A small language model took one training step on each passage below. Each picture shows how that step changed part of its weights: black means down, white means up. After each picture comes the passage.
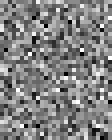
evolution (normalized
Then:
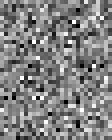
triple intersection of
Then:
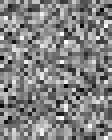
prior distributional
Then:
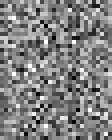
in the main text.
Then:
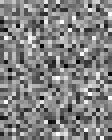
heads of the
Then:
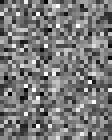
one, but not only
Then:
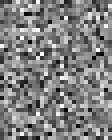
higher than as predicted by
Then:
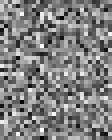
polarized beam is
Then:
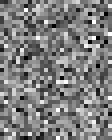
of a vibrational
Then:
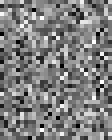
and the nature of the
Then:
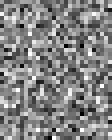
crossing - symmetric,
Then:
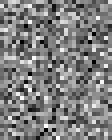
process multiple sampling
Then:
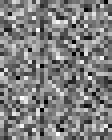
limiting to 1D
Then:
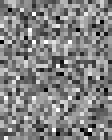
$i-d$ and
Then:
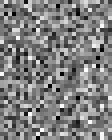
a single degree of
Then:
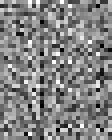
are large to other ones
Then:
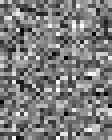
during the nationwide
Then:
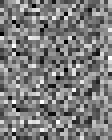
with the comparison with
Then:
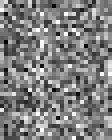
FPGAs. In
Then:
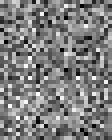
detailed description
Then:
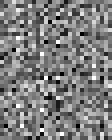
large part of the physics
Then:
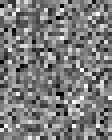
all the results in this paper
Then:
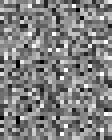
difference between the momentum
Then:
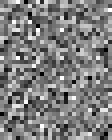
to discover specifically
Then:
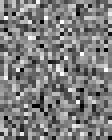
round of interviews
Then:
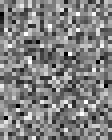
and 3 non-tech
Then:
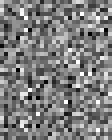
enjoyment than
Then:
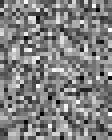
route transitions
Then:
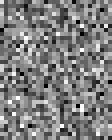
the dissipation for
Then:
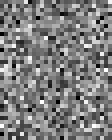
the solutions of nonlinear
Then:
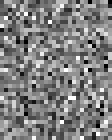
$z=0$ where
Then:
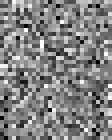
from the basis of
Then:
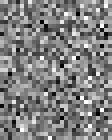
the precondition of
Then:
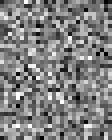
start by reviewing
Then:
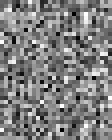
string degree of
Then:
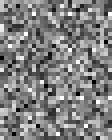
In my view it
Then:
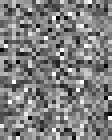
of some property
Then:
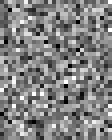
system via additive
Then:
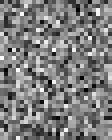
unique ground state
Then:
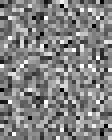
there is a risk
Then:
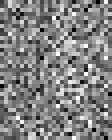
be inserted by the
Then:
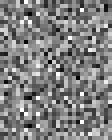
extension probability. These are
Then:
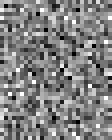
Each term is given by
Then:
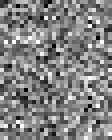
but $f_j$
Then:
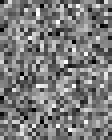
test feeder
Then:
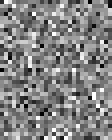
$\Gamma^s$ in
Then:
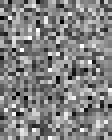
can be used when $k
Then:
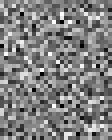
strings, hardness
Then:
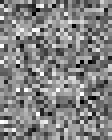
is stored as an
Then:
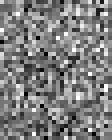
CR excitation
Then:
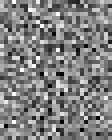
(which appears to
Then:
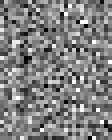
consideration. The vector
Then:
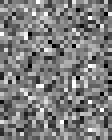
cw or coherent
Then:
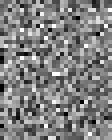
of the transition as shown in
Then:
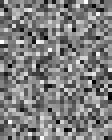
because it can originate
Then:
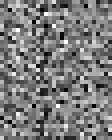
to remember that
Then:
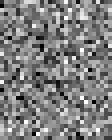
This is the matter that
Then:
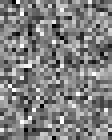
can elastically scale,
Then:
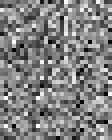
which is equivalent
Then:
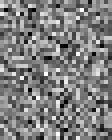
one of the shown masses
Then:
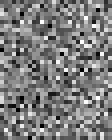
the calculation of Im
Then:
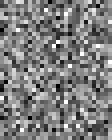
of the gauge group. We
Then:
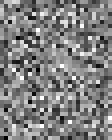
spin rotation symmetry. The
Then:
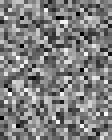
intensity of the
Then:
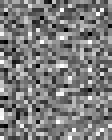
proposed approach exhibited
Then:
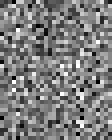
that the leading additional
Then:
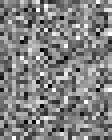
most of the current was due
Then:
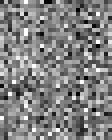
take into account
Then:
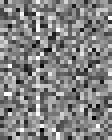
(AEC) on
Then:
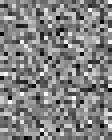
indexed set of
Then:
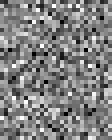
schemes. The
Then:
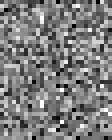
a new tensor
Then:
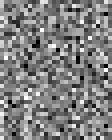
Inner Bulge
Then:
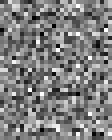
Laser Powder
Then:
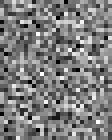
distribution of the largest
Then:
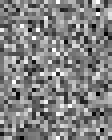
at high thread
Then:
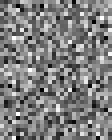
Beijing National
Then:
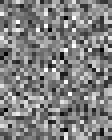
regimes. The first
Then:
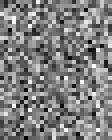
averaging $\Delta =
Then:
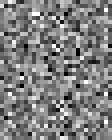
compact spaces
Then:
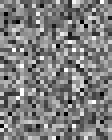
target distribution in a
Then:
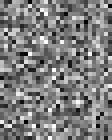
ZnO films and
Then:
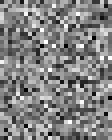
\right. \nonumber\\
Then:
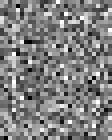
constant with height. The
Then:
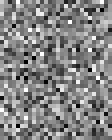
$\lambda$ (from
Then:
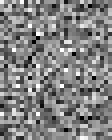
to explore in detail
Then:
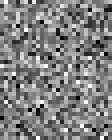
is the released of
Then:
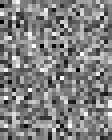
the linear redshift
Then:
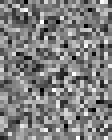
significantly surpasses
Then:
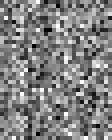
there may be good
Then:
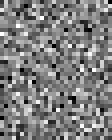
the shear localization
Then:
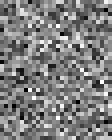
the nucleon;
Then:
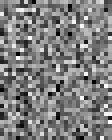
we can recover the
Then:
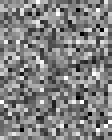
unit for various
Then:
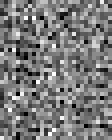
a single MOS
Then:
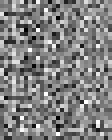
of the number of lower
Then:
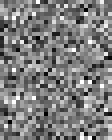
decision making that
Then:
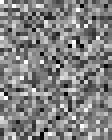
inelastic neutron
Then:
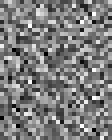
local Universe with the
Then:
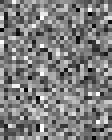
DGP brane
